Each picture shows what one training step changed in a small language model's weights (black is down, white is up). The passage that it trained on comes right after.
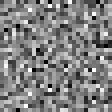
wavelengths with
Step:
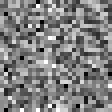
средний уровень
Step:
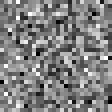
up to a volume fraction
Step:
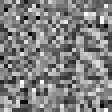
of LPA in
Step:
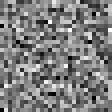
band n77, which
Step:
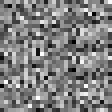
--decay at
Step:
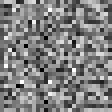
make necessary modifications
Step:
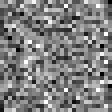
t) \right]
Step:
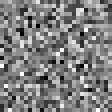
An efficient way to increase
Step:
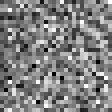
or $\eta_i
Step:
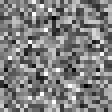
joint measurement of position
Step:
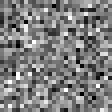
не рождается
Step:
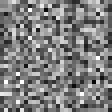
generative techniques,
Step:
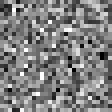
keeping the address list
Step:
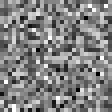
coating with graphene
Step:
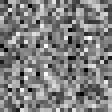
of the slopes
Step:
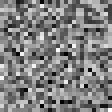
usage of soil
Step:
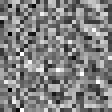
are related to the
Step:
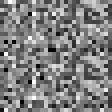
approaches as for example
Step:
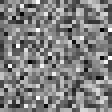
a part of our future
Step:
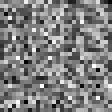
digital activism within the
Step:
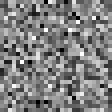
the olives'
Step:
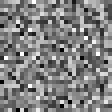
boundaries, but
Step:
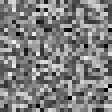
services whose strengths and
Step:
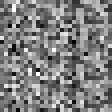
clarity only a
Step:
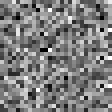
у коркової
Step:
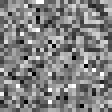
tiempo en
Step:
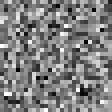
varied from $\simeq
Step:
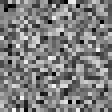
would be used again.
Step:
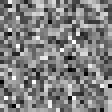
for the green beam
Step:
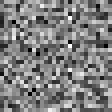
interventions that
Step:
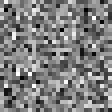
first so it is only
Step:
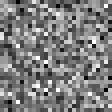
usando um dos
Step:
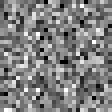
pentru următorii
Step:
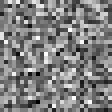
to the user's
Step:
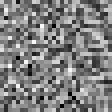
XOM for dimension reduction
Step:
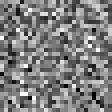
may be expressed as
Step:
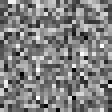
in the future by
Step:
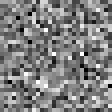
цифровых технологий
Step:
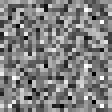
It is believed
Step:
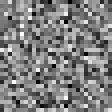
red curves at every
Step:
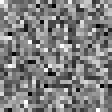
unavailability of
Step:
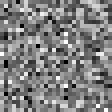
веса. В
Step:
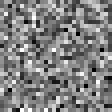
be equal to the ratio
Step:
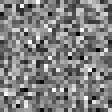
the best collapse
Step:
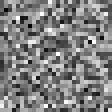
sent to all medical students
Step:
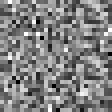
beyond the scope of
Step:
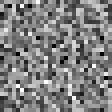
the confines of
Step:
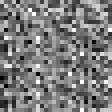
ответить на
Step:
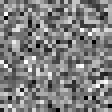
Bright's interpretation
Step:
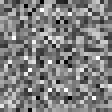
insulin concentration.
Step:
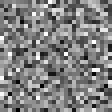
dan sebagainya
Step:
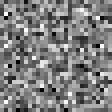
Followed by
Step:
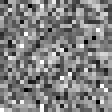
of coherence in
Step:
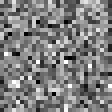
field at the origin at
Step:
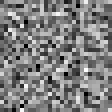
plan fully developed and
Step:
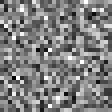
separating data from control
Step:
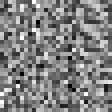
from the MPP.
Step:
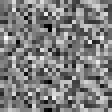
article explores the use
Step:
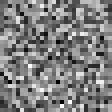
and investments in
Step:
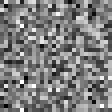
is not known and
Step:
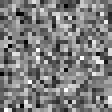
deixado por
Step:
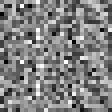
the acceleration of the
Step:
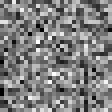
причин цих
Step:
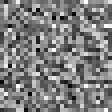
control flow & data flow
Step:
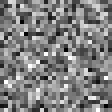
as the solid line in
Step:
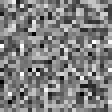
solutions. We experimentally
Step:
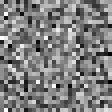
Michael and
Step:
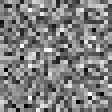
that would require informed
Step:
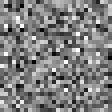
searches), making
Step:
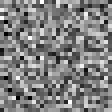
that have been applied both
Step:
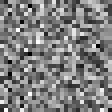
of this paper is to
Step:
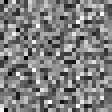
Andrei Veress
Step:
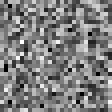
is known. This,
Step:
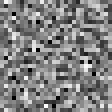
determine whether there is a
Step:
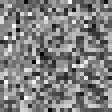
two samples. Length
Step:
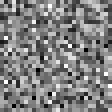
accordance with the
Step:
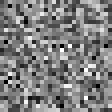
and expectations could help
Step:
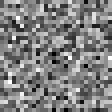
collected and stored were
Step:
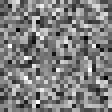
communication gap is affected the
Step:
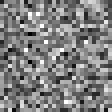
of medical students: a
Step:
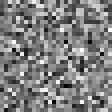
to address national and international
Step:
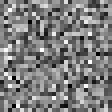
GMMS as described
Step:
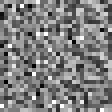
the development of hybrid
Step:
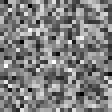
of the homodyne
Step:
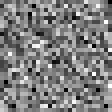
olib) –
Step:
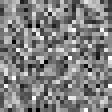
stool on cutting
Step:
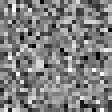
size for Instagram
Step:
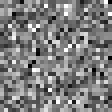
presumido en la
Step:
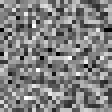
smart tag for
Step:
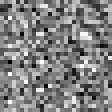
Doctor of Economic Sciences
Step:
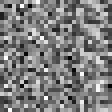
the ensemble,
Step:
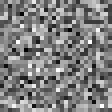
is illustrated in
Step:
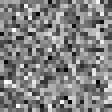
statements per step.
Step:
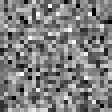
model is given by
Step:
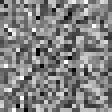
without any fitting parameters.
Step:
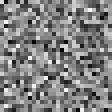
Physics, Utrecht
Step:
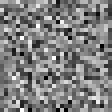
dyes from
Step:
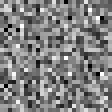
Phys.\ Rev.\ D
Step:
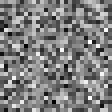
result, and changing
